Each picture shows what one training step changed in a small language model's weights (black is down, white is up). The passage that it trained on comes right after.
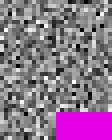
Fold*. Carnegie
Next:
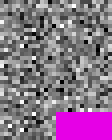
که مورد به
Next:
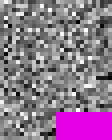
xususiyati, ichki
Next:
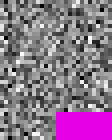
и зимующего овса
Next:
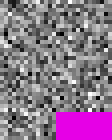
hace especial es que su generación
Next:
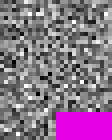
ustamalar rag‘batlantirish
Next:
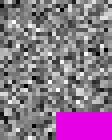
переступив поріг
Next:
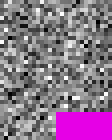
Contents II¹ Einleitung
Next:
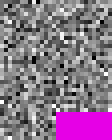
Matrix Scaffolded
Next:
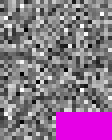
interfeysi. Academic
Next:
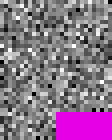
PISA (*inglizcha -
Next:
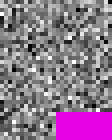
bo'lgan, kurashchining tik
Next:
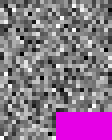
nivel de satisfacción de los
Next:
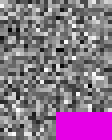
*Eurasian Journal of Medical
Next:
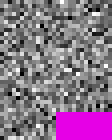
волокон // Неорган.
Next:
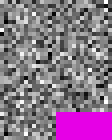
вход и выход, и при этом
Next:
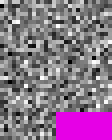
asli omillar va maxsus
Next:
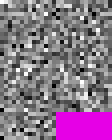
el colágeno tipos II y
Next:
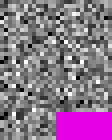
адсорбирующих и
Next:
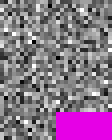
al desarrollo y funcionamiento de
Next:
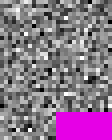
jawab pribadi, komunikasi
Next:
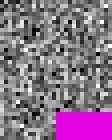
(Chura y Bedregal
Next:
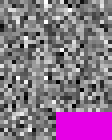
de los quehaceres concretos
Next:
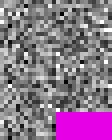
бы то ни было
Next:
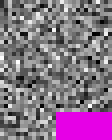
RDC, nous n'avons pas
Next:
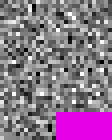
curar, mas também do
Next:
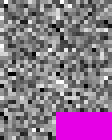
Ko‘p turib qolgan
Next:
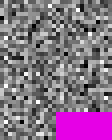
opérationnelle à long
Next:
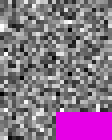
tasvirlangan Turli xil
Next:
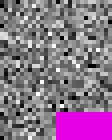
tergov faoliyatida shaxsning
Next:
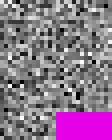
shakllangan qarashlarni chuqur
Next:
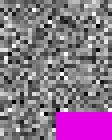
Gondres, Z.E., y
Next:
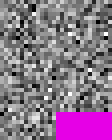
*Zbor. geol. Vied,
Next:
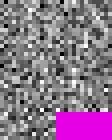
*APGAR familiar*
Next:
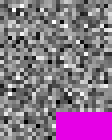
boshqacha talqin qilishadi.
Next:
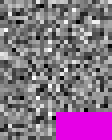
d'officiers des navires
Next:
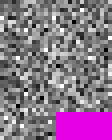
de responsabilité tant dans les
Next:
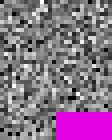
matarlo si no se detenía el
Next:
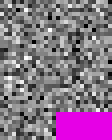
A resposta em voga é
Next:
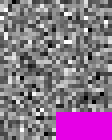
berpikir kritis, terutama
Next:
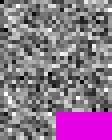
розслідування злочинної
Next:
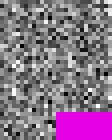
asosida harakat qilinadi.
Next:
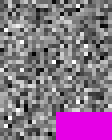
artificiales (vinculada
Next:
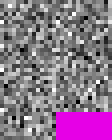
Nicolás. *Discursos
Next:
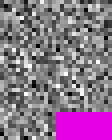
dei dati derivanti dai
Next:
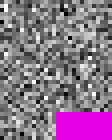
Reimpresión abril 2006.
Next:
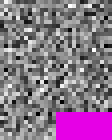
Eke, "Orta Sınıf
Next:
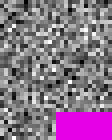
Proyecto de América
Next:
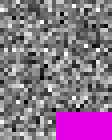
- potrzebny czas
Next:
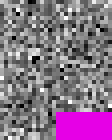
Biociências da Universidade Federal
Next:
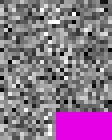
Quantitativo descritivo
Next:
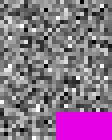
suçun asıl cezası
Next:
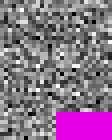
borilmoqda. Men
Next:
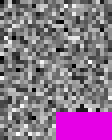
sentido, fora utilizado o
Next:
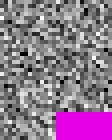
kajian ini adalah dari
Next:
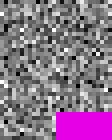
um único recurso.
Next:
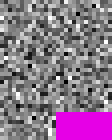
– Vite; - ~ *Nerium
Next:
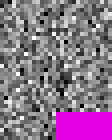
Реєстрі сортів
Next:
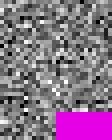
педагогике требует
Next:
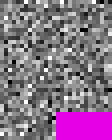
الكتب “xizanat
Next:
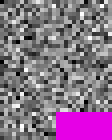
интерактив унсурларнинг
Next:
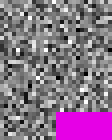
provides a comprehensive
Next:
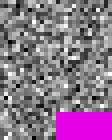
детермінантами сучасної
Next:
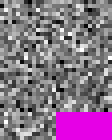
результатом действия
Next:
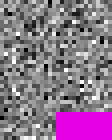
نیز، با
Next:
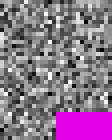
- Amaliy qo‘llash –
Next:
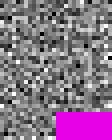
tushunchasiga quyidagi
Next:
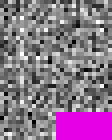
befarq foydalanish
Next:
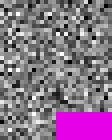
majlisida rais yo'q
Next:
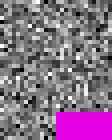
saneamento (CHAVES,
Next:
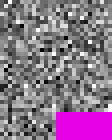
mehnat migratsiyasi,
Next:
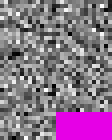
colon cancer. In:
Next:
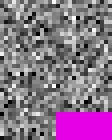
para los casos de análisis.
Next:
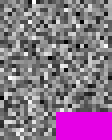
стандартов, 1980.
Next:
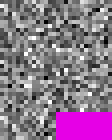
“Тканини” КС –
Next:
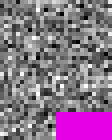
2023 - Silva, Mayara C.
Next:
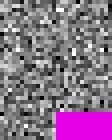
dat het streven om vast te
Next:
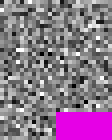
joriy etish va qayta
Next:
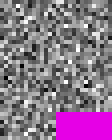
logam Pb semakin tinggi
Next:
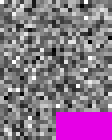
posición filogenética de
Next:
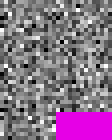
qui a été la mienne à la
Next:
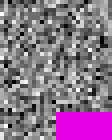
и повышения квалификации
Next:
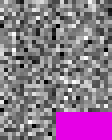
vol. 6 (Jakarta:
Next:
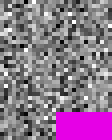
AKRILAMID VA
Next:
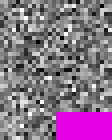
as formas de cisão parcial e
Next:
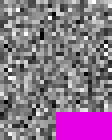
Journal on Innovative Education. –
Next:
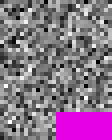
die Langzeitverfügbarkeit
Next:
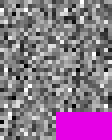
ссылки на более
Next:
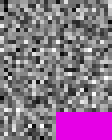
buscar o recurso,
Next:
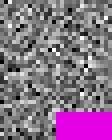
de ressignificação desse
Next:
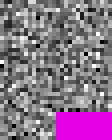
sufriendo cambios que
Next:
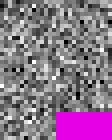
an Argumenten legt den
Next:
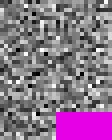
encargarse entonces de
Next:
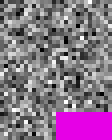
10 h, este foi aprovado,
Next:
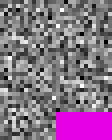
Además, para analizar con más
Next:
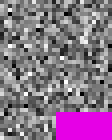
würden im zweiten Teil des
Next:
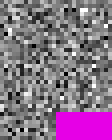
al estar relacionada con los intereses
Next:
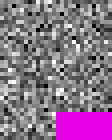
que: À auditoria interna,
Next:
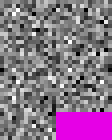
einbezogen werden - und zwar
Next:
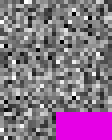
Bizning holda 3 va 4
